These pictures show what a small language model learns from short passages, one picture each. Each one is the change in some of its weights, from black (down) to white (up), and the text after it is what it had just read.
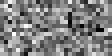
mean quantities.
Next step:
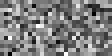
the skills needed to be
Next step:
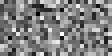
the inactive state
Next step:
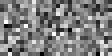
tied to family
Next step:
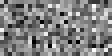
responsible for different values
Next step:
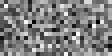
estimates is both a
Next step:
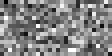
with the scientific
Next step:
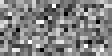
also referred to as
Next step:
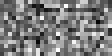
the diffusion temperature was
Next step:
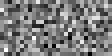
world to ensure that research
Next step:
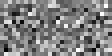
necessary to manage these
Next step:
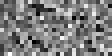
the most probable
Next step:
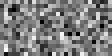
made to disappear
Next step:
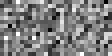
of this test, we
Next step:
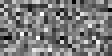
above a threshold of
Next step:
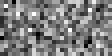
contributes to the
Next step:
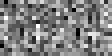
with the space group
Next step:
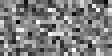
we recruited
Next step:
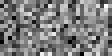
process will have an impact
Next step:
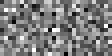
analysis of ref.
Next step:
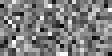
$\kappa \geq
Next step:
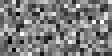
drift speed has a
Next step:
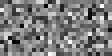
result indicates that for
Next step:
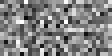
exactly these characteristics
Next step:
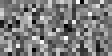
order filters. By
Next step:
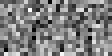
used to realize the
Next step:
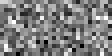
to colonial
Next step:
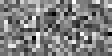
compare the solution described
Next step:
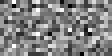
needs. Thus, the
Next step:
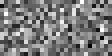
significant impact, especially in
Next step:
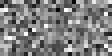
labeling. The
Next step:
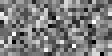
end){ 4 int
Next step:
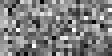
and positions of access
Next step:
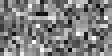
Figure 5.1:
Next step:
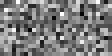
of these substances.
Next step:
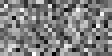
on generative AI &
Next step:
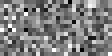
\\ \midrule
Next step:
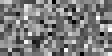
adequately reference
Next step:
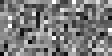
of the phallus
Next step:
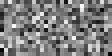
The first group included section
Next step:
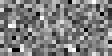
from muon
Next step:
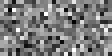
advantage of
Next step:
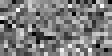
the bicyclic
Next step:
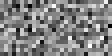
often in the area.
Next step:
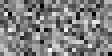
various temperatures and
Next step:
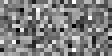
and by force transfer
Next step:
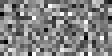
have not yet
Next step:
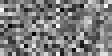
that can hedge
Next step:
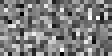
for election to the
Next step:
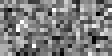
and indeed the
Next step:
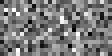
to fail. -
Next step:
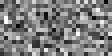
to its maximum value
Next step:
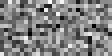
affair with the
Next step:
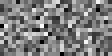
contrary to the above
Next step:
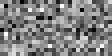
Iran? According
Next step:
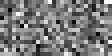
binary mergers
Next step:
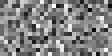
ROIs are set
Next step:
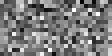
the passenger load
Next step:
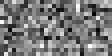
Allow the mixture
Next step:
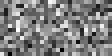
texture of
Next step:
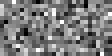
benefited from sign
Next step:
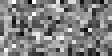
outcomes. Moreover, the
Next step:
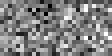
training The results of training
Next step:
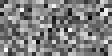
-- are detailed in
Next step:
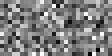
as it propagates into
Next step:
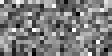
four dimensions.
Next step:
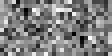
physicians and
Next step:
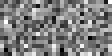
domains, as
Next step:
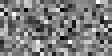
most relevant terms from
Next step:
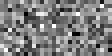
(solid) and
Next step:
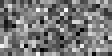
was diluted to
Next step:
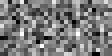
consideration the OS
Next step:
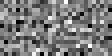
or frontier
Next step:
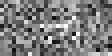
model is presented in Section
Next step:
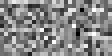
exchange in the
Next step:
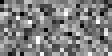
HST imaging also
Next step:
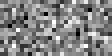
Marx in the
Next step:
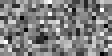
Hermite data to
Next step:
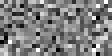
given desired excitation
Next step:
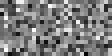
we tried to understand
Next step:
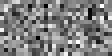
indicates that for a given
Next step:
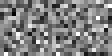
are added up to
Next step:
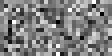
Force Base,
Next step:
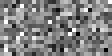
settings, providing
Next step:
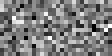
new spectrum to fulfill
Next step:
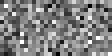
that peoples can
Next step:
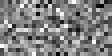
degree of importance,
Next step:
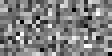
resources is seen as very
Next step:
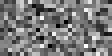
the all-sky
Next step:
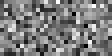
a comprehensive
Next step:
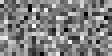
noting that the resulting
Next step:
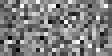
$\omega$ can be
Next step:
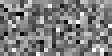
$i$, involves
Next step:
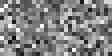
compresses and
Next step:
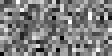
of energy for his
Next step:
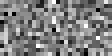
Jet Veto
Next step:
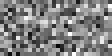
absence* through
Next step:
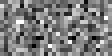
develop independently, leading
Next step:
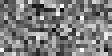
the scattering state can
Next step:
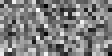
X-ray observation
